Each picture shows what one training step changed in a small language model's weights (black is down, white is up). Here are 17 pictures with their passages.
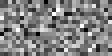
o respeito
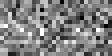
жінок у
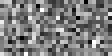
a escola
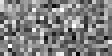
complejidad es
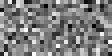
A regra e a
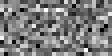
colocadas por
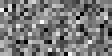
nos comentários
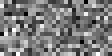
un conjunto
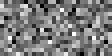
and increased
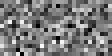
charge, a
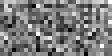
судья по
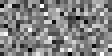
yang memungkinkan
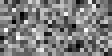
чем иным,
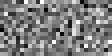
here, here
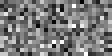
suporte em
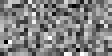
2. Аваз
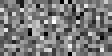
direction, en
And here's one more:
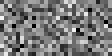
damage to
